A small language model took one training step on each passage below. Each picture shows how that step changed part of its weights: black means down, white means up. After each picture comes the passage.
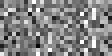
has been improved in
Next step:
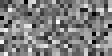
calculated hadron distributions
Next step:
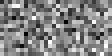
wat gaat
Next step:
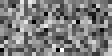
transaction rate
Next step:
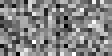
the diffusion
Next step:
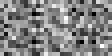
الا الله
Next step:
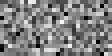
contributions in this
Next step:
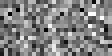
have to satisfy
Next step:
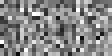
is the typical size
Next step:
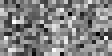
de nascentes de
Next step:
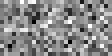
ido para lá
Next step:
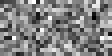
viewed as complex
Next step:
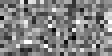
features that have utility
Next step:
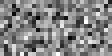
dos espaços
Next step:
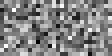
العمل بما
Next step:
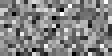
para completar la
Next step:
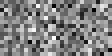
ser mayormente
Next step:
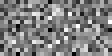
richness of structure
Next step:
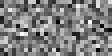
extended source. The
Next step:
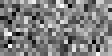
strange quark
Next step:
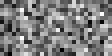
Figure S1 in the
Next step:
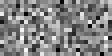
is no longer
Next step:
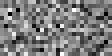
have clearly identified
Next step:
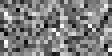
&& \delta
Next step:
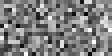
more conserved,
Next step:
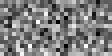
напор при
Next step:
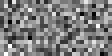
MeV to GeV
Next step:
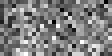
The formation and
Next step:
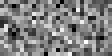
of $w$ for
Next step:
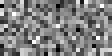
potential, which in the
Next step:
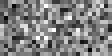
qurish hamda ular
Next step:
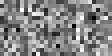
is the encircled
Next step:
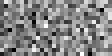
bu olamning inson
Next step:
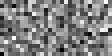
the presence of a
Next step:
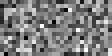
The use of ordered
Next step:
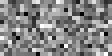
e dentro do
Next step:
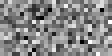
a satisfazer
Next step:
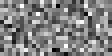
space. In other
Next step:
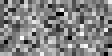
o crescimento
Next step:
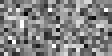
objective of the
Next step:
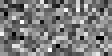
of van Hove
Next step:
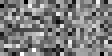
regions and the
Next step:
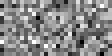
but as we will point
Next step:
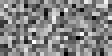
a good estimate
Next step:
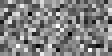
sites. A
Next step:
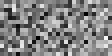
nas sociedades
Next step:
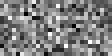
for a diffuse flux
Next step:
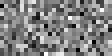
and smooth
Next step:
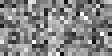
the code use
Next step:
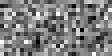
a {\it functional
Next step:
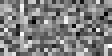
always below
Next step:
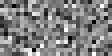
the range of momenta
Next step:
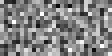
the difficulties
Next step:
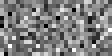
orbit which are not
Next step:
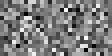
from SDSS
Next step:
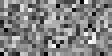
scale to identify the
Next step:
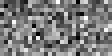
бу мавзуга
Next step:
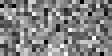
the transmitted power
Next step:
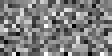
panel instead
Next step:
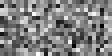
as the potential scattering between
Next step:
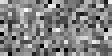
CASE OF
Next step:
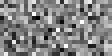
in the experiments of
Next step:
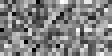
complex oxide
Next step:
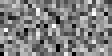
r: well defined
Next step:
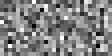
the monopole for
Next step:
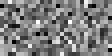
precession of
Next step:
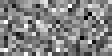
kabi fanlar
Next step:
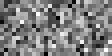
which solves the
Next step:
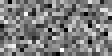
sont seulement 6
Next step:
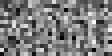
щодня на 1
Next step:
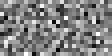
measured moments were
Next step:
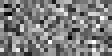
des branches
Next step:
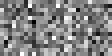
розвиватися та
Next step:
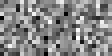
is defined as the sample
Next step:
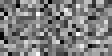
robustness across
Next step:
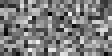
values of $\Delta
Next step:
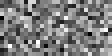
obtained from a full
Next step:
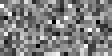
various paints used
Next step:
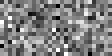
and highlights
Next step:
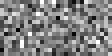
time. There is no
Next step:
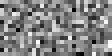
approach. When
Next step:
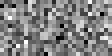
the acceptance was
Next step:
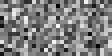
collected from 2017 to
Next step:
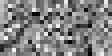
allí hay una
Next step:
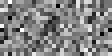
and tactical
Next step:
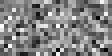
benut dan
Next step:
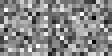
decisiones que
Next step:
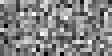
the output state will
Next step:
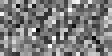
matching just
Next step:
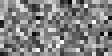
и доп. –
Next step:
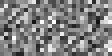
devoted to the
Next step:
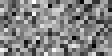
os conceitos dos
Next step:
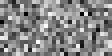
ein. Vor
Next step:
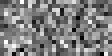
contrast, our model
